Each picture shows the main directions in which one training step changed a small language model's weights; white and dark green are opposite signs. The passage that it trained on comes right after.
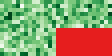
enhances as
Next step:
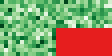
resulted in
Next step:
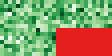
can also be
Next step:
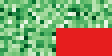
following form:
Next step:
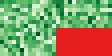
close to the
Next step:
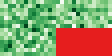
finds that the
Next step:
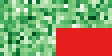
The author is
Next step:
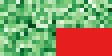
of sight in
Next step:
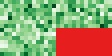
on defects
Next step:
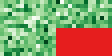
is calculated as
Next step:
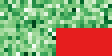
on Cu
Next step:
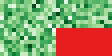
Xie and
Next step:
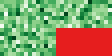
\pi G
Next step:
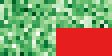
with no corresponding
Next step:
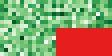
used for this
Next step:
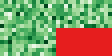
detection from the
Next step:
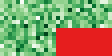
device as
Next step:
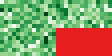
be adapted
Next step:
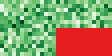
be to explore
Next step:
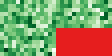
of such strongly
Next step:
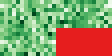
to passage
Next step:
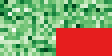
find universal
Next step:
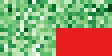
plane by
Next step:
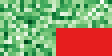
for atoms in
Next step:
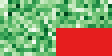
importance that
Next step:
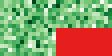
To overcome
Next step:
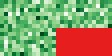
+ \delta
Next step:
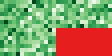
might be due
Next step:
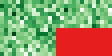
to be considered
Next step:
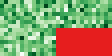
model on this
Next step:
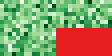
$q$ is
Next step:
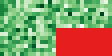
we mainly
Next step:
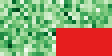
state definition
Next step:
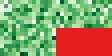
see if this
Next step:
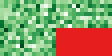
computation and
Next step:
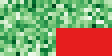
S}{\partial T
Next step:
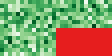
magnetic unit
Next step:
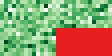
describes how the
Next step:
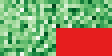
and temperature,
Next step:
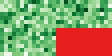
shown that the
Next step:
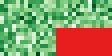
the development of
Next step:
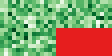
with a radius
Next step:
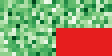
over $k$
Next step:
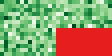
amplitude $\Omega
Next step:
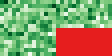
also suppose that
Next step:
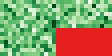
possible for $q
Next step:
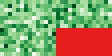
is a clear
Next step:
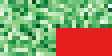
For every
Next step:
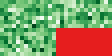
a lack of
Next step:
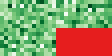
recovery and
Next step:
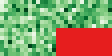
There are
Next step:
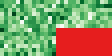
to the other state
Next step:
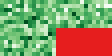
is the strong
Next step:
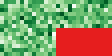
the frequency data
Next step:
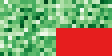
however, the
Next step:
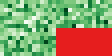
is defined as
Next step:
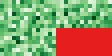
much higher spectrum
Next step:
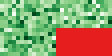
to zero correspond to
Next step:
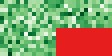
the source qubit
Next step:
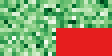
components associated with
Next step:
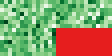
derived, which
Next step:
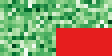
7. Let
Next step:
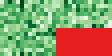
of motion for
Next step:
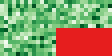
such high energy
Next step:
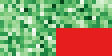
and for performance
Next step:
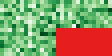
for the Nb
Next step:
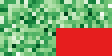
the angle
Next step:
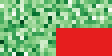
to account
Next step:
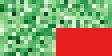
we run
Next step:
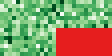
by low-energy
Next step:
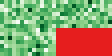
needs to be
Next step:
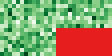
along the lines
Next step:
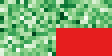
the measured
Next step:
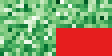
is calculated
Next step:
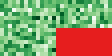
dependence of
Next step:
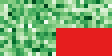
2d topological
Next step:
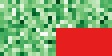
to participant
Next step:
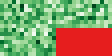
for W3}
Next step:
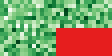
A GAN
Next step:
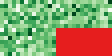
two approaches
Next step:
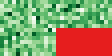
which is a
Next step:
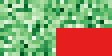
is treated
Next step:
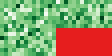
curves show the
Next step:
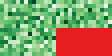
$\lambda$ to
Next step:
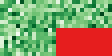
given by a
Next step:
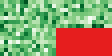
is \be
